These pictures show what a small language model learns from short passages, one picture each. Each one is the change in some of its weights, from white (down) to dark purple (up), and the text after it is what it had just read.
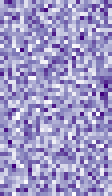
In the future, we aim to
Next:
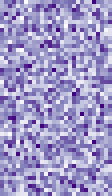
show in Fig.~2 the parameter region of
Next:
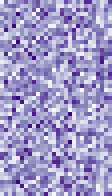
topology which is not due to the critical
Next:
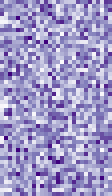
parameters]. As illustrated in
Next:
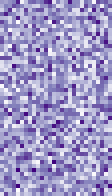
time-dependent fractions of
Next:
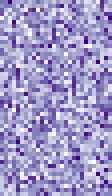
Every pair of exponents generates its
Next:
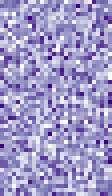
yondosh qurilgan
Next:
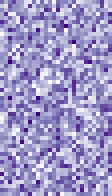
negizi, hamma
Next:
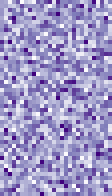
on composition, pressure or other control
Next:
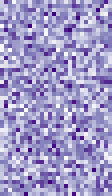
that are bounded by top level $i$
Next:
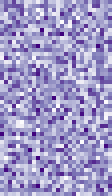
density plots for the time $t
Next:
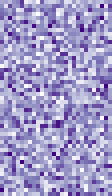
also stored in the correlation between the
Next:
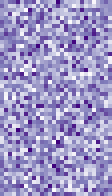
{\it domino tiling})
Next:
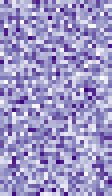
Bose-Hubbard model for
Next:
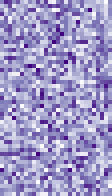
lines) at different gate voltages
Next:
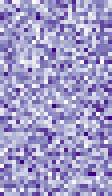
para o Brasil pelos
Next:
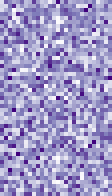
plateau is a result of the
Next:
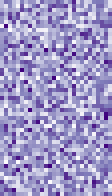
of approximately $2.2 \times
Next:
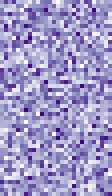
divided by the total number of
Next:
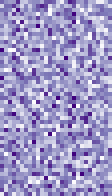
\not=\bk \in
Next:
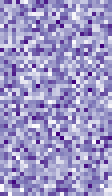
\beta\}$.} We sample the tree structures
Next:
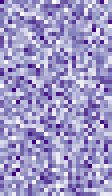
contribute to the total mass of the
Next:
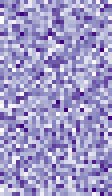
moslashuvchanlik kabi
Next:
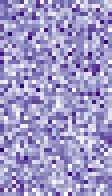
in Huang-Sogge
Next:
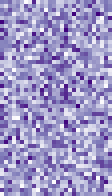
Menschen auf Grund
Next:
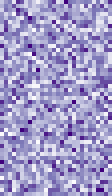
bo'lgan 16 nafar
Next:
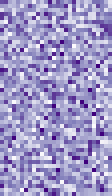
By Lemmas 2.3,
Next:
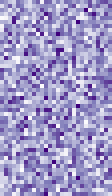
independence test it was found that the
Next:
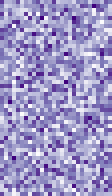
First Word Guesses.
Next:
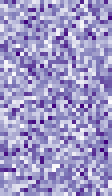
and a corresponding uncertainty.
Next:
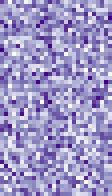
Dating Sheds Light on
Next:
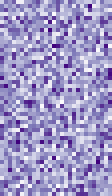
záron nincsenek
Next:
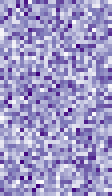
papel de canalizar a
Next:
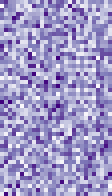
an operator $B$ of rank 2 such
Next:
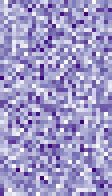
portées et limites au
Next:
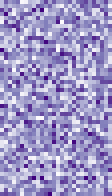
arrangement problem is one of them.
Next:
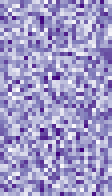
documentos impressos, como
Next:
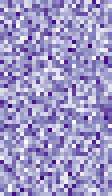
engagement of over 30%
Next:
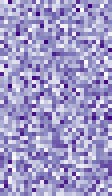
lachak, kasava,
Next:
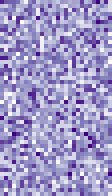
R_0$ and is infinite
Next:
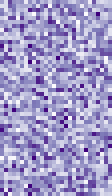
the situation and suppression of
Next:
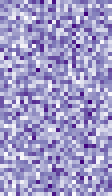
haroratda esa marganes
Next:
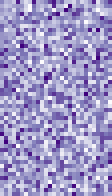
hole merger remnant
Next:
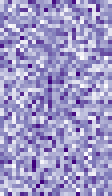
6. Филиппова
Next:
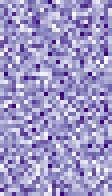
\\ & \quad where $a,b
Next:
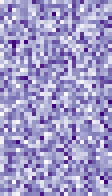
a factor related to the length of the
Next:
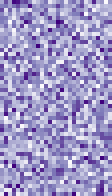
incident channels of lead
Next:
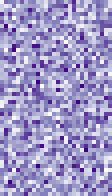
is a $k$-algebra, the frame
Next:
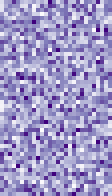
far away (several
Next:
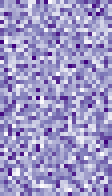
Now, identifying $(1\otimes
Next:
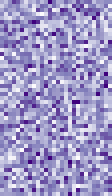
at Harvard University, which is
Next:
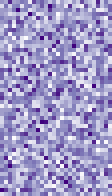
on a competency approach (on
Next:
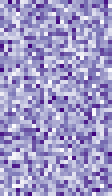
the question arises as to
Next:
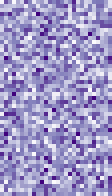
амалга ошириш
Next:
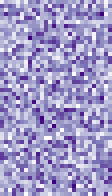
(press Enter to add)
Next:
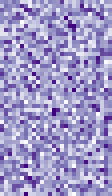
effect van *carry forwards*
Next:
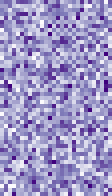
fields, including atom optics and
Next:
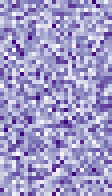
dalillash. Bunda
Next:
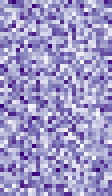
MNiSW and NCN
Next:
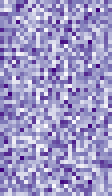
die van het grijze
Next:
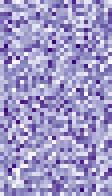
este orden de ideas, se
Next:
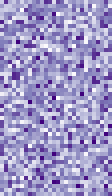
boxes to be packed into
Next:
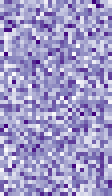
functions and the main results. Section
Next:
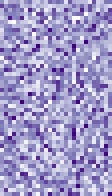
been studied earlier by several
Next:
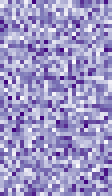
reminder of the ongoing need
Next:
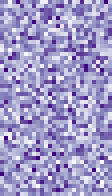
of degradation can be seen more
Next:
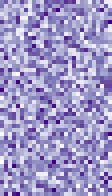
procedure with three different PP sets
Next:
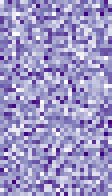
verticaux d\'efinis par
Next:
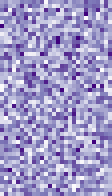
what it once included.
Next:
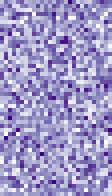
decreasing function of $B_{10}$
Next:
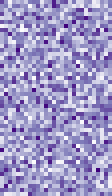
core neutron events and
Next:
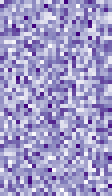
bayon etilgan.
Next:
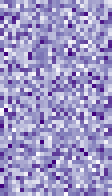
of $\ep$ to the desired
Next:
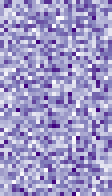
диссертации на
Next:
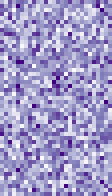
com lojas, teatro,
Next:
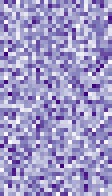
$B(0)$ in the right
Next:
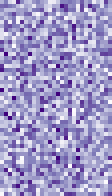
is enforced by two different
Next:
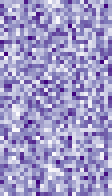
along the second coordinate, there is a
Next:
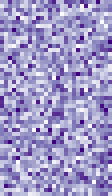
xaridlari oxirgi
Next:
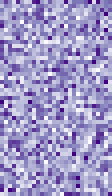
the conjugation on $\H$,
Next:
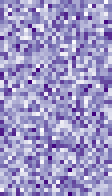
dominant $\ell=1$ contribution
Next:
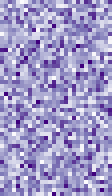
tarmog'ini jadal
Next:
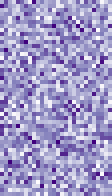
similarly shows no significant improvements in
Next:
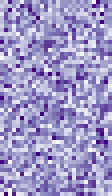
observations of the cosmic
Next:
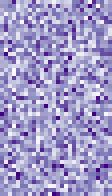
$l$ is integer. In so
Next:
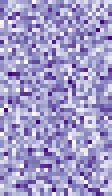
of Network-4 but it is also
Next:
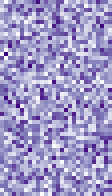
of Machiavelli in
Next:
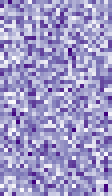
including the quantitative content and
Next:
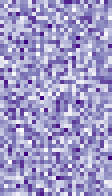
is about two third larger than the one
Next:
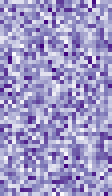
exemple, dans certaines
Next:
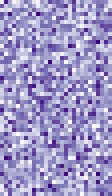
мнение большинства
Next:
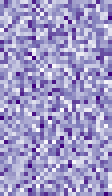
contains exactly one more sequence of
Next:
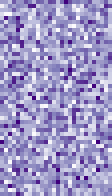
=0$. Thus, once again using
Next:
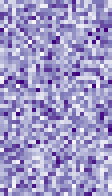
This process is illustrated in Figure
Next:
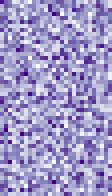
dans le domaine de la
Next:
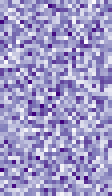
white color presents the
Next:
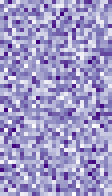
theory. Here we shall fix
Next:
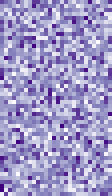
$\Tilde{D}$ as
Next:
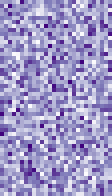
Samuel da Cruz;
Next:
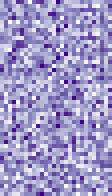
expansion boils down to the
